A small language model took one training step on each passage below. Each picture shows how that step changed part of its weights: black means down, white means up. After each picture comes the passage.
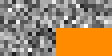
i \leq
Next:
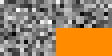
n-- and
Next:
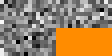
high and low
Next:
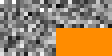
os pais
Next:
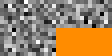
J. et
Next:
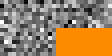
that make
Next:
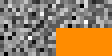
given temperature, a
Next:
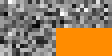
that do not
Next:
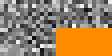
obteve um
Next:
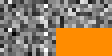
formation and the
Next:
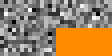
and $\Delta
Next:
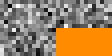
or limited
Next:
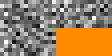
note that
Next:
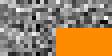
to find an
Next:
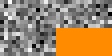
\times 4$
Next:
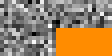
We propose
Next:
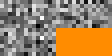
e manter a
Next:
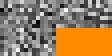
not as, if
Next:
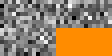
a map with
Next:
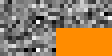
example in
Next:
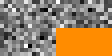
contribution to the
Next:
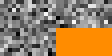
dynamics of
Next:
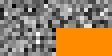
into consideration.
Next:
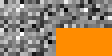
represent the set of
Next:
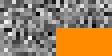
the ratio
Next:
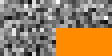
to what
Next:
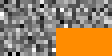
with rank
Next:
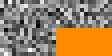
the time-dependent
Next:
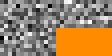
at this point that
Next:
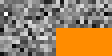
the logistic
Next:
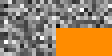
He is
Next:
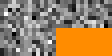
distribution of magnetic
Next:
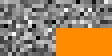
for Education
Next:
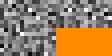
calculation in the
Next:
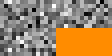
sizes as
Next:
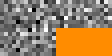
included in the
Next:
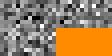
emissão de
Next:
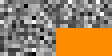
dust surface
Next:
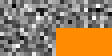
and boundary
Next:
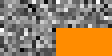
to create
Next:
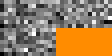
methodology in
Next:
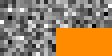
zien als
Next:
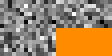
una profesional
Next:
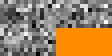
the doubly
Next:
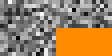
reaching a
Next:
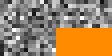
black dot
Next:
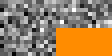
both (a)
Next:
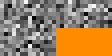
que são
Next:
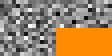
именно на
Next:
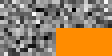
involving different
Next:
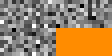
vev of the
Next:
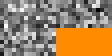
However, if
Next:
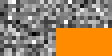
was proposed
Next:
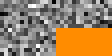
occurs but
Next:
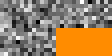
possible to
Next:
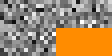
Computing is
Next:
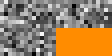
that relaxor
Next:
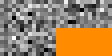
engage in
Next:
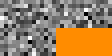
significativo para
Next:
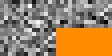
variety of
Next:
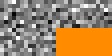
den eigenen
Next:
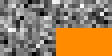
they do not
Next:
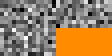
quantum optical
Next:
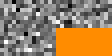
on velocity and
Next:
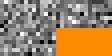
In this case,
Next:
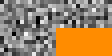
and diesel
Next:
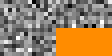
state radiation and
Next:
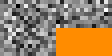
follows that
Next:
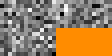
se determinó
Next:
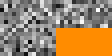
o face:
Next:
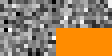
chose the
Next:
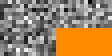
wave direction is
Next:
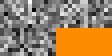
scales of the
